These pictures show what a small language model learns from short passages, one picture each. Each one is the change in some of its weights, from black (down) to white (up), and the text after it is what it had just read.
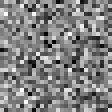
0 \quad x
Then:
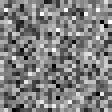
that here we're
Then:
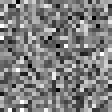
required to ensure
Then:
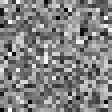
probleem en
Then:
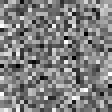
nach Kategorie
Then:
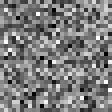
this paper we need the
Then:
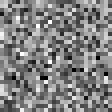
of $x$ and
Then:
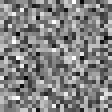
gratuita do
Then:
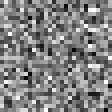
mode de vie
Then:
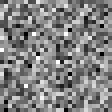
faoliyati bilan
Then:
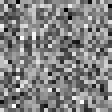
of the proof is to
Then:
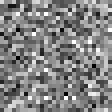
event free in the
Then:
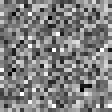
for the representation theory of
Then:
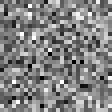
in the Uzbek
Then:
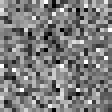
sign; as before
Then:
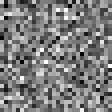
до третього
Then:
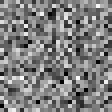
Also one can consider
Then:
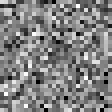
and Adaptive
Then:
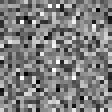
ulardan birini
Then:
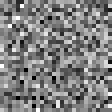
the left weak order on
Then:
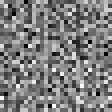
long, whose implementation
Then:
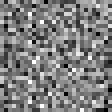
literature //
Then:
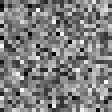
hypergeometric series were
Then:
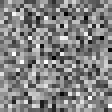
lo que, a su
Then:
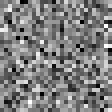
and Optimization
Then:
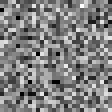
ettirish shart
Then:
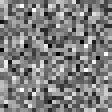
\par Moreover, we
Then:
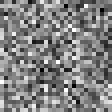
bu nedenin
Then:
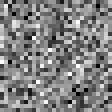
so we can write
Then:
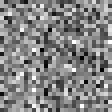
are both contained in
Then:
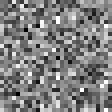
contains at least 3
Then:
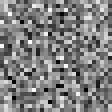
effect of graph
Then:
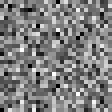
holda shuni
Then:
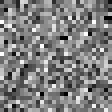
the stiffness
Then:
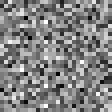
ishlar organlari
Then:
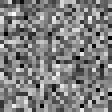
відносини у
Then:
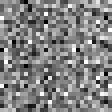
system $GB$
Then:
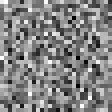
Jump of the
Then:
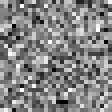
an invertible
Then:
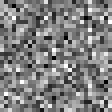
hay otro que
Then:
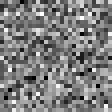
Note that $f$
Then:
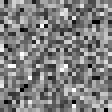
displacement and
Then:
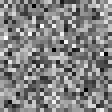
kabi oq
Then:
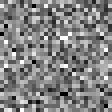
sentido, en
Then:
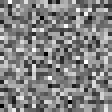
tendências de
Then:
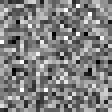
needed for this
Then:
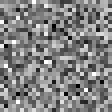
harmonic, positive
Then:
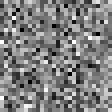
wide collections
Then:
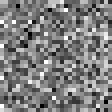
connectivity condition.
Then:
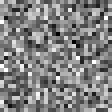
sequences of elementary
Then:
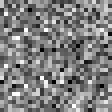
such a solution a
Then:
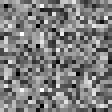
%. By Theorem
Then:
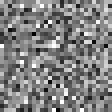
in $\lib$
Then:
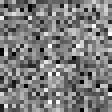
які несе
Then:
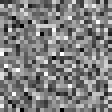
que contribuiría a
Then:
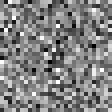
des ressources
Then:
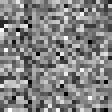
médio de
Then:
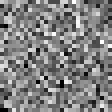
nella sola
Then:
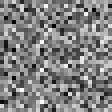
interaction between
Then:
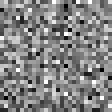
de alabastro
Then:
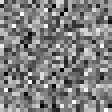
form a triangle,
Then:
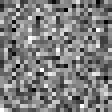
political rights
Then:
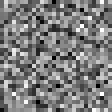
un asunto lo
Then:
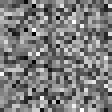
образ жизни
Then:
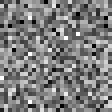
a Unified Theory
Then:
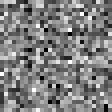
path $P$
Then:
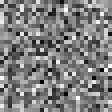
CRN is
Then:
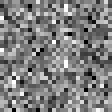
algorithm. Given
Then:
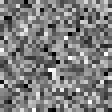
and computationally more optimal
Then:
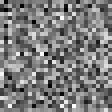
modern educational
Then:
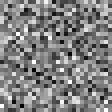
a combination of
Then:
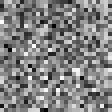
as two stochastic
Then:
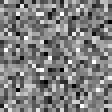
OF THE
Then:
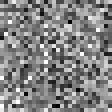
the noise variables are
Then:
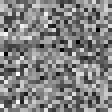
of the heat
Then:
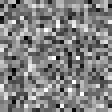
a answer to
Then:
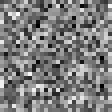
for this is that most
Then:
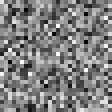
$\alpha$ and
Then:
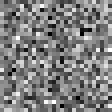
for the usual
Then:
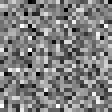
yoki qo'li
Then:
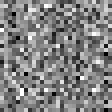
Operators on the
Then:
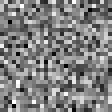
but are limited
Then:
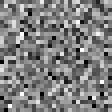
Our future
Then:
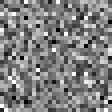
preserved under these
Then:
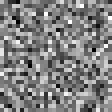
therefore associated to node
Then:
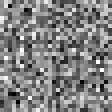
a partition is with
